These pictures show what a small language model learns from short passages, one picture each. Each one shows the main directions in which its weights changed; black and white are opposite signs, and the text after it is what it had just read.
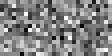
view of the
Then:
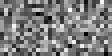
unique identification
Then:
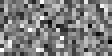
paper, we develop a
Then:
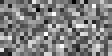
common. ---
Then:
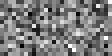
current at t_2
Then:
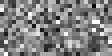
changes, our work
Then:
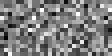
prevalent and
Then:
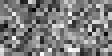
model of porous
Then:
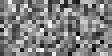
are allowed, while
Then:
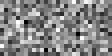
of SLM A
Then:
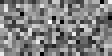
This equivalence
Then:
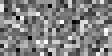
of silver
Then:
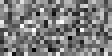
viral and
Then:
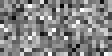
Study for
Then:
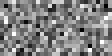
placing and
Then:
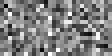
photography for
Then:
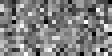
information technology.
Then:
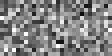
circular material
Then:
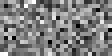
audience of
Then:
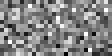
fabricated by
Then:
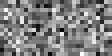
atoms. To
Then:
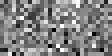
the second form is a
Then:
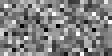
BD disks is
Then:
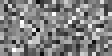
analysis of the jet
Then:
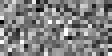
logical approach.
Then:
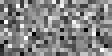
free quarks
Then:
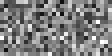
resolve frequency
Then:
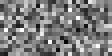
the Biodiversity
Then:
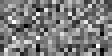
characteristic of the initial
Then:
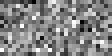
of Theoretical and
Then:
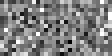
We find $%
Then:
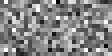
cross-section is
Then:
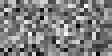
then one may describe
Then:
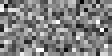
effects, which are related
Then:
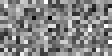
set. There is
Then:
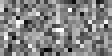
of the use of the
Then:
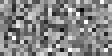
the importance of the
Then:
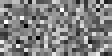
notes 4b.
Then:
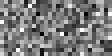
hyperons and
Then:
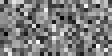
target at
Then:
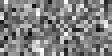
are strongly indicative
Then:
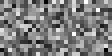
also provides an
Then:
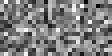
before and
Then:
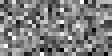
a constant layer
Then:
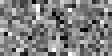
and girls
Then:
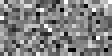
sentences into
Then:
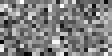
electric efficiency
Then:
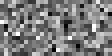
personal factors
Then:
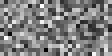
is presented in
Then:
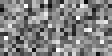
unity before
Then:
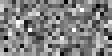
of meson
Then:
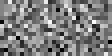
are linear in the
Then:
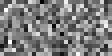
are only slightly
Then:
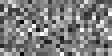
involved the
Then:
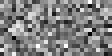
the (system +
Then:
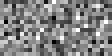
This will enable them
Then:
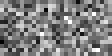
lot of time and
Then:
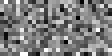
be due to environmental
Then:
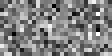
radius yields only
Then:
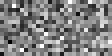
difference practically
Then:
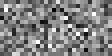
a multiplexer
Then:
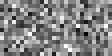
feeling of
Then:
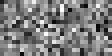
and make the
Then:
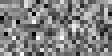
the employer must follow
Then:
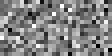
enter references
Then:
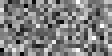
extra oral
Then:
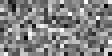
can be used to model
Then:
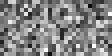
one needs the
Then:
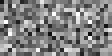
number of quasar
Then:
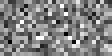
form of the analytical
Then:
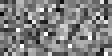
zero. If the
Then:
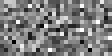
Perry and
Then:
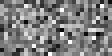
and damping
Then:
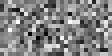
result of a local
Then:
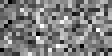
curriculum was
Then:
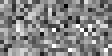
the correlations of
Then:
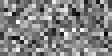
result is pretty
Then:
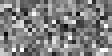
to that of the
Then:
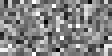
curses his
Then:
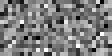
theory the interacting
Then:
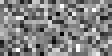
note that the temperature
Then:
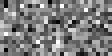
and bracket
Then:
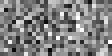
as the peak of
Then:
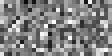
and because of the
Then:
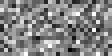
during the measurement of
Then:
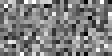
The XBee Pro
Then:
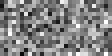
features are obtained
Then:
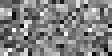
given in red at
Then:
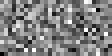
the test data of
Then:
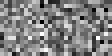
is translated into
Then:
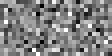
transductive learning
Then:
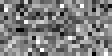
element describing the
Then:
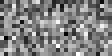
Thus the calculation
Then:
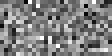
their ethical
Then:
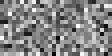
1 eV. The
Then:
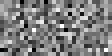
ratios for the
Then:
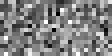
this nodes is
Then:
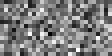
the dimer.
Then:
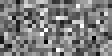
at 1, 3 and
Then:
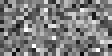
in terms of time and
